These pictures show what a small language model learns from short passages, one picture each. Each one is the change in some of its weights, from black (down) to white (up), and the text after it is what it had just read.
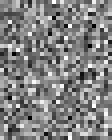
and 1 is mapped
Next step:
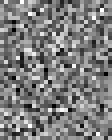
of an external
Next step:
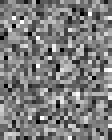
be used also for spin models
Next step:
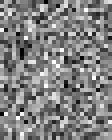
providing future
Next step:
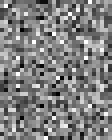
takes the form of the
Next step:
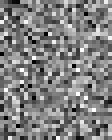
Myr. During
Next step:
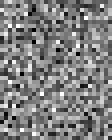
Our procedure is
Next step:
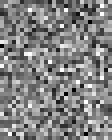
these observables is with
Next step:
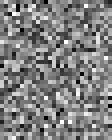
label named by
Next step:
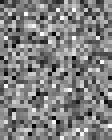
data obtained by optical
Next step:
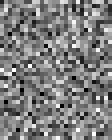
as a significant fraction of
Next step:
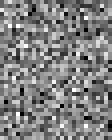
Our studies of the
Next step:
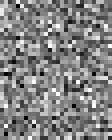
which, assuming
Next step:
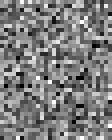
they can be estimated from
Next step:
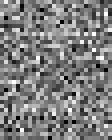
The equations of motion of
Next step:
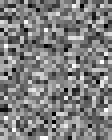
that account for the
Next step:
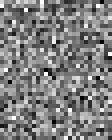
calculated as TP
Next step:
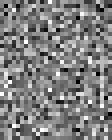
the unlocked state is
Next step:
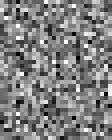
\varphi)\\ \nonumber
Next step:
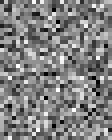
the polarized DIS
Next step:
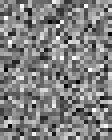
size of 32, using
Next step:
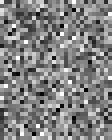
lack of at least
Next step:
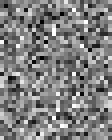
Title Given}%
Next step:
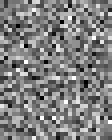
a high-spin
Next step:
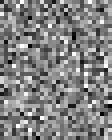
intracavity spectrum
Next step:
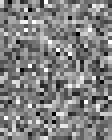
(\%) for the
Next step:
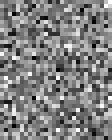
which is decayed after
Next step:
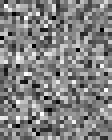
condensed matter
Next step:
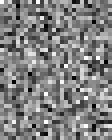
the gravitational coupling and
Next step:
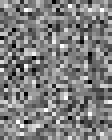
precisely the
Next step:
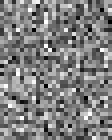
vertical fields, as
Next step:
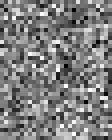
could also be obtained, in
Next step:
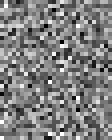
sensitivity function was
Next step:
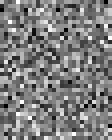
lepton pair may
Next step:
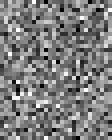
derived naturally
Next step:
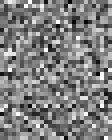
is weakly related
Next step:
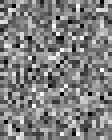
set of rate pairs
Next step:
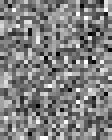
induced by the vector
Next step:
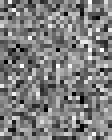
to $X$ by
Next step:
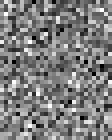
extra fine structure in
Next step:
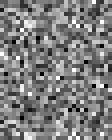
Physics, University of
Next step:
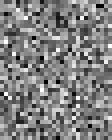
OF THE
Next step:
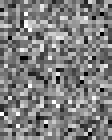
light neutrino
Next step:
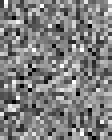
{\it XMM}
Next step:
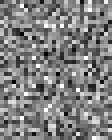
Due to construction,
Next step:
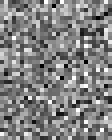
in the core of the
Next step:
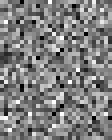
This may be of interest
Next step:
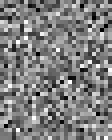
that the power spectrum computed
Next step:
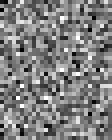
discussed as well.
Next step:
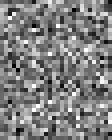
\sew\ differ
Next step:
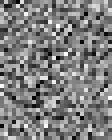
the occupancy
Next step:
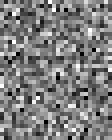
beams up to about
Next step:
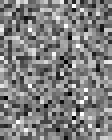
EELS spectra
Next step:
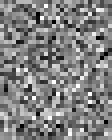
the zeolite sample
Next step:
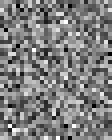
probe are less
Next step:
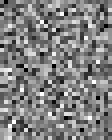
the square of a
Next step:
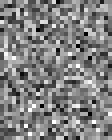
the hybrid. This
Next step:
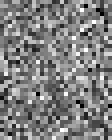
sequential codes which
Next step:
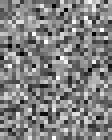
it can deal with
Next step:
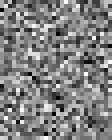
room temperature in the
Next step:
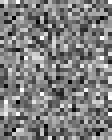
existence of a
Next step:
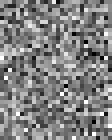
the inset in Fig.
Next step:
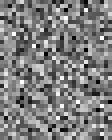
sea of complex,
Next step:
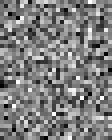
to the data depends on
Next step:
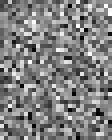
and other sectors
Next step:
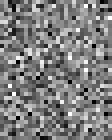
during the subsequent
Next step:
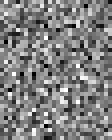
degradation. The
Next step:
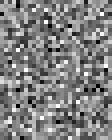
intrinsic neural
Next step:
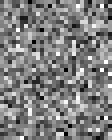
a priori.
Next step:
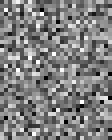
the same proposition
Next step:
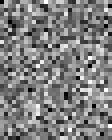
solid-state and
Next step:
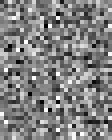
section, we first calculate
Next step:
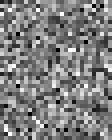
representations about a
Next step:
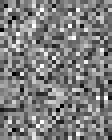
The study of of higher
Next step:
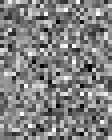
compared to existing
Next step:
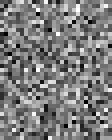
momentum $J$.}
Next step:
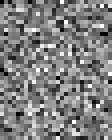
with smaller disordered
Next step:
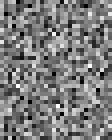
of the gluon
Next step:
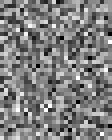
the cross-domain
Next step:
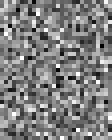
the ancestors of
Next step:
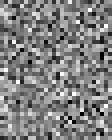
confidence regions for
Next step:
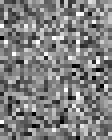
J.T., New
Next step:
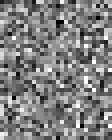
in horizontal
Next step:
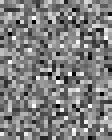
in the following, is only
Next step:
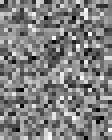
long been clear, the
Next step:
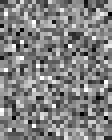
Stage II we
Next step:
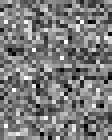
violate quantum
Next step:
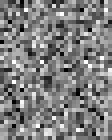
of Sciences.
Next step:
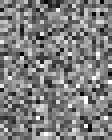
some of these objects
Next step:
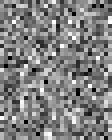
test cycle.
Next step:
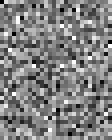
assistant. \newblock
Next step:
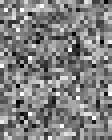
\be A=\int
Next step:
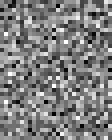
for the computation of
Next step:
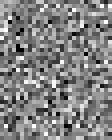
we discuss for example the
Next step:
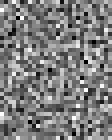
for configurations
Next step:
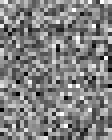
before the onset
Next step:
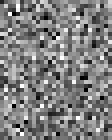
designed to capture
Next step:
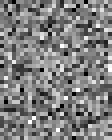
stability of ${\cal
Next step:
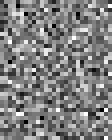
past works we
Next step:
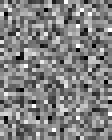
experimental model, we
